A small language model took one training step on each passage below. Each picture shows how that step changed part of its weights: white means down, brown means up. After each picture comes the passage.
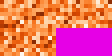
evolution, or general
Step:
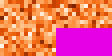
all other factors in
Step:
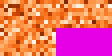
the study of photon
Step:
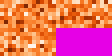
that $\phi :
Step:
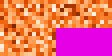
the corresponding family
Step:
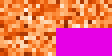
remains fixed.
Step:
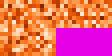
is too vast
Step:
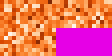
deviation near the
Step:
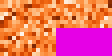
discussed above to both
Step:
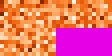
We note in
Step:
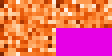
clustering process as
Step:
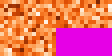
the linear map
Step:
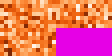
2 \alpha )
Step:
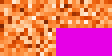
of the operator under
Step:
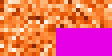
and $%
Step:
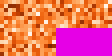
the only quantum effect
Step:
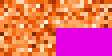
positive end weights.
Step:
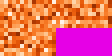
this paper, we
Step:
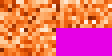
<\infty$ and
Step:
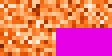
a different action of
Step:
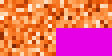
structure assumed here.
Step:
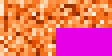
the property that
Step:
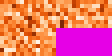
Since we consider
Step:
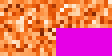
call this the
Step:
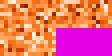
then $-\alpha =
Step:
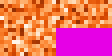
as compared to the
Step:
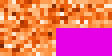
To sum up},
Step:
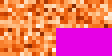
partition function. For
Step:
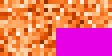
phenomenological function.
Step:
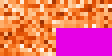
MC predictions.
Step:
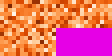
linearization of the
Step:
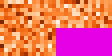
for a given
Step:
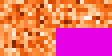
then $\pi
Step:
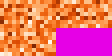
in a longterm
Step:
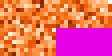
proportional to the square
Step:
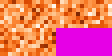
a very light SM
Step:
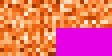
metric, and their
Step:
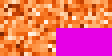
the anomaly
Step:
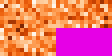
vanishing. each depending
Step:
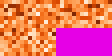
the corresponding invariants of
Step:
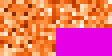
\leq q
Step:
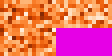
yield results for other
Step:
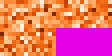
be done by applying
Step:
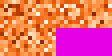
the region of parameter
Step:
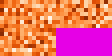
of those models do
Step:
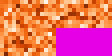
to witness
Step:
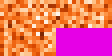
determined new coordinates of
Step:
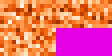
\notag \\
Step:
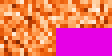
Since there are
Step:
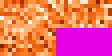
. Therefore, along
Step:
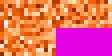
as we explain in
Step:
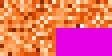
greater than for
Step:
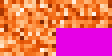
we have first used
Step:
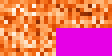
energy utilization rates
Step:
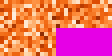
emitters from
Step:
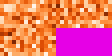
node overlapper
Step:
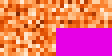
\item the amplitude
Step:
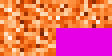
looks more
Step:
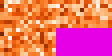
set and determine the
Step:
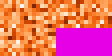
second order. This
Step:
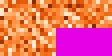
The regression models are
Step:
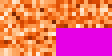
group. Formal
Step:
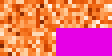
then a natural step
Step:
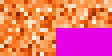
PWs even
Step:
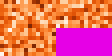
Case 2.
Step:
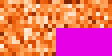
least for strong
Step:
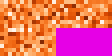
this paper, for
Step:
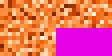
the rigid identity position
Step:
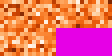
the $\lambda$
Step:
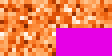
\qquad (\ell
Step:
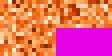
whether law should
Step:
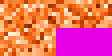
where the average pressure
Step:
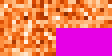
them, would make
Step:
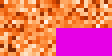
of order $
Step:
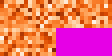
of plasma current at
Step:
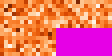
To fix the
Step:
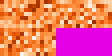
efficient. Indeed,
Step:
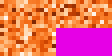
the LED
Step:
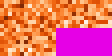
no univalent
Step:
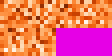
of the poset
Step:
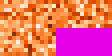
points. Since the
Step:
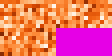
a single variable
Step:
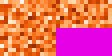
as $x $
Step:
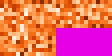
adding a vertex
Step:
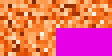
the reconstruction is
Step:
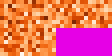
highlights is like
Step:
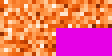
core building block
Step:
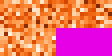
& even PHS
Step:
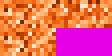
localized near individual
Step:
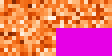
are the same only
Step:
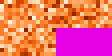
with $DF$
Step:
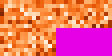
interaction energy penalties
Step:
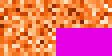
switching of
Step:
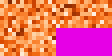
the last term tends
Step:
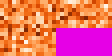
up to 12 modes
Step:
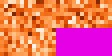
suffices to perform the
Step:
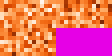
determinant calculus
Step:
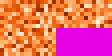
will show there,
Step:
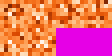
estimate the overlap between
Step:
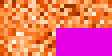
the characteristic function of
